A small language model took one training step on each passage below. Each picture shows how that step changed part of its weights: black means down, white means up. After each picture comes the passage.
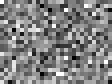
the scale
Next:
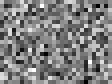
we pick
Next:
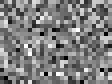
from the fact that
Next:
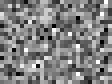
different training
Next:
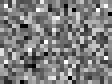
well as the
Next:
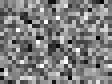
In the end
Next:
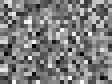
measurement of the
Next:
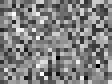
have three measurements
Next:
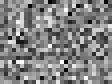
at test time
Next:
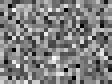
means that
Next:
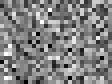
define $$
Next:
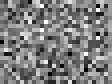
We spot
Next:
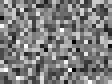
form a proper
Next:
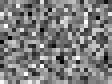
us to also
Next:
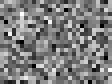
as the mean value
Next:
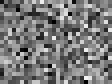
Here we
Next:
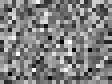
intersection of the
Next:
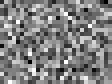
aid of a
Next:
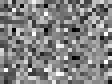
the linewidth
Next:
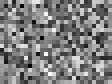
the double
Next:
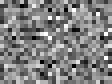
the inner}\\
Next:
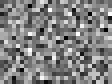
some mean pointing
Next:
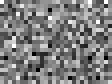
main body
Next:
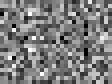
it might be
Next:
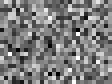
of magnetic
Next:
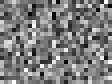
struts and to
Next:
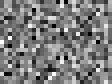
} \alpha
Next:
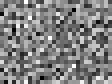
can view
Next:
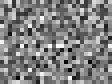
given in Fig.
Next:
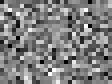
\eeq The
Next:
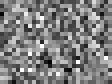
hand'' to zero
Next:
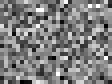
and either
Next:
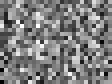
hand, it only
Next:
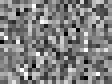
regular field
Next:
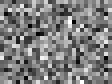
free parameters,
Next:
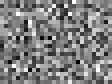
H atoms
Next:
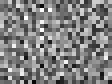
will prove that
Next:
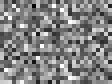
methods how
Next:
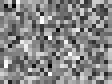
which does not
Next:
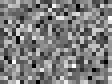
is defined by the
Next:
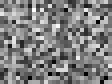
neural network,
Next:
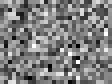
notion of potential
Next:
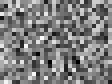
one has to
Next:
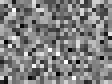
ratio is
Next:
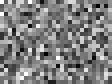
we only need to
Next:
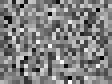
$$ \noindent
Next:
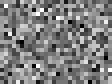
as soon as
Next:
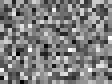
$\alpha$, we
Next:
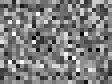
best of our
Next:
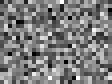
indices of the
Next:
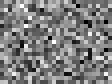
reduces to
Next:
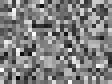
this result has since
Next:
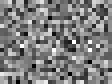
vertex takes
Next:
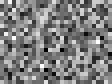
only if for any
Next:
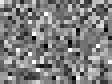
line (see
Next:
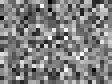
Note that Theorem
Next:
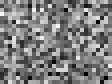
neural network
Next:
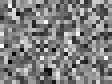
in time.
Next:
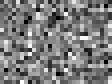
The spectra
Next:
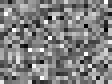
first glance
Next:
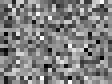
$M$ is
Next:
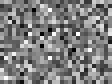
groups and
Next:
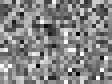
sometimes approximated
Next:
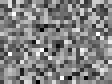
any compact
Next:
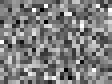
if any,
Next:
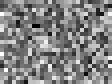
left to right is
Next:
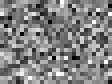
the problem of
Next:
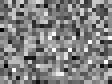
the ideal
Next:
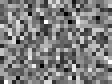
a system, where
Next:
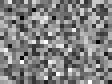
than directly in
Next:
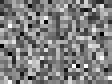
fluid dynamics
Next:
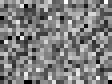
give a simple
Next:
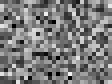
our case.
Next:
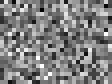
ends when
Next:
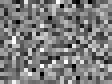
coordinates and
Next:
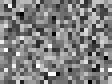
as described in
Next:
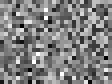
Fix $\rho
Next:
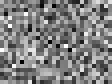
the elegant
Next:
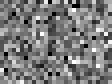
Information Theory
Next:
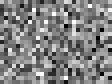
UV curing
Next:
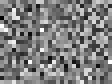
conduction and
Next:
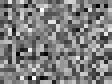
we consider the following
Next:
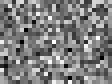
$C$ to
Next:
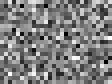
the higher
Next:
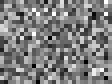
RL to
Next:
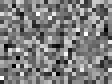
to be between 6
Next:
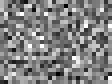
allow for terms
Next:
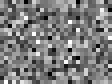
(out of all
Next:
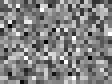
structure calculations
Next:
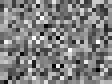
not always
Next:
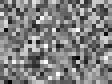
from the very
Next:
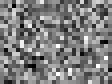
such as the
